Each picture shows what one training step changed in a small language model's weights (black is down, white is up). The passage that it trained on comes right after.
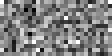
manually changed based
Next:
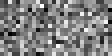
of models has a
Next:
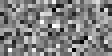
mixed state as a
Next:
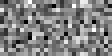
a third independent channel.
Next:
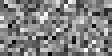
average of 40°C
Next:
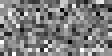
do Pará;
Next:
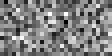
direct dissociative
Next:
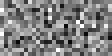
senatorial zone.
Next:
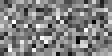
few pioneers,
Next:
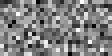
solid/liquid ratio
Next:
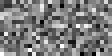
L., Percival
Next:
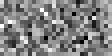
by a private key
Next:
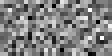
su estructura
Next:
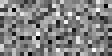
Volume 1.
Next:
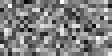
pessoais sobre si
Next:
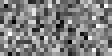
aktera koja
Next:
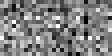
me arrepiento,
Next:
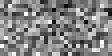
of the models is shown
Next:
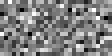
no solo se
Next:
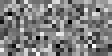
hissi — bilan
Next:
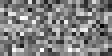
In the case of nuclear
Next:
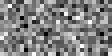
the figures match
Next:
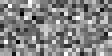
the patients, over
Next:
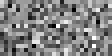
laureate in
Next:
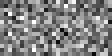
the square of the
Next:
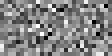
data mining techniques in
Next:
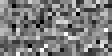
Acronyms and
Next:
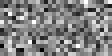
the model at the
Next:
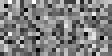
in tropical and
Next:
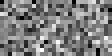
angle degree during intake
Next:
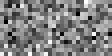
partners, and
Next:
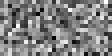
of selected high schools
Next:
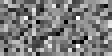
hace referencia a
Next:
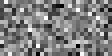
strength in HBAR
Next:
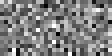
Gobierno del
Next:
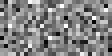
an inlay wax
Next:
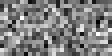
kasbiy mahorat
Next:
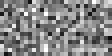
polarizability of the
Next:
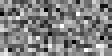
environments for student success*
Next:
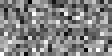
the whole system is,
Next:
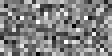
has shown a growing
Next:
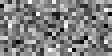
acquired as a
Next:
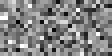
to the donor and
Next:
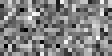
poco antes
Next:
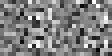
nazariy va amaliy
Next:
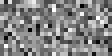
density of PopIII
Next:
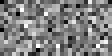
still persist. These
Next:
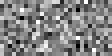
shown no significant difference between
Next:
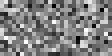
in future works, one
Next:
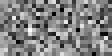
BO model for the
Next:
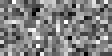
indicators in the number
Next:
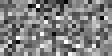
preparing the three atom
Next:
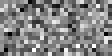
jarayoniga joriy qilish
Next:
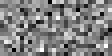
Lett. {\bf
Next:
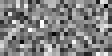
assertions, especially
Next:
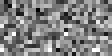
being done. Research into
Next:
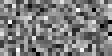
только у 35
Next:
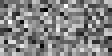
at the time of
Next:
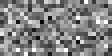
and having a small sample
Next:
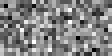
system. For these
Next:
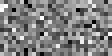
end organ damage.
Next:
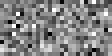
molecule. We
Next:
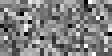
ishlash, ijodiy
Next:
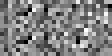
class, in which a
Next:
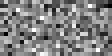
amplitude fluctuations, these
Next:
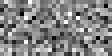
ofere 1,
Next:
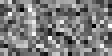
mm) con respecto
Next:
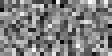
hasard pourrait
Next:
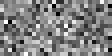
harmonic frequencies of the
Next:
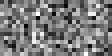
through the JAMS
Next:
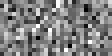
tightly confined
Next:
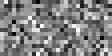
agar tilning
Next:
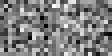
a set A of
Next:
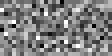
the Swiss Institute
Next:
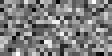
The study also shows that
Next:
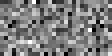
Abu Ali
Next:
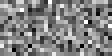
solely as an
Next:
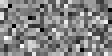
of the first mature
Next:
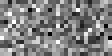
Low cyclic
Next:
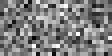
и современных
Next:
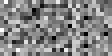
thousands of
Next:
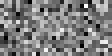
de redução no
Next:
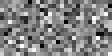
Therefore, the dimension may
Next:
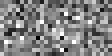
the participants were given short
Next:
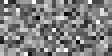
and phase tuning can
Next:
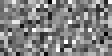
be seen in Fig.
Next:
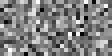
ular ishtirok
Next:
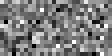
la madre
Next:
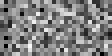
In this paper, an
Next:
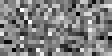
they are too bright
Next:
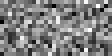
data generated by IoT
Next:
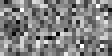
adequacy was
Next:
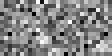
equity causes a larger
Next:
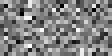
experimental design, and the
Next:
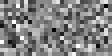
predictions by the
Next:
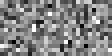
parks that can be
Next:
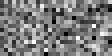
Lax operator is
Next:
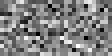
in the primary forms
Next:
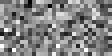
These authors contributed
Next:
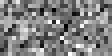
concepts of the
